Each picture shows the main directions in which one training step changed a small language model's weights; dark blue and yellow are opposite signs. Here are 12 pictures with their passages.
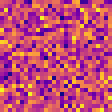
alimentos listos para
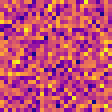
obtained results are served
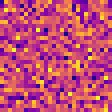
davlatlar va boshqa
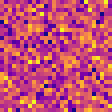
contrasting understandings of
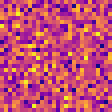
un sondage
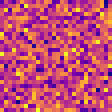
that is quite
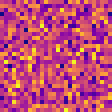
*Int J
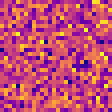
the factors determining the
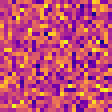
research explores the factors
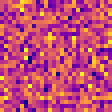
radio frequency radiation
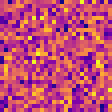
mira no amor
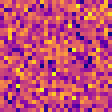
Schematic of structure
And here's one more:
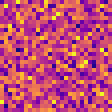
Data availability The data necessary
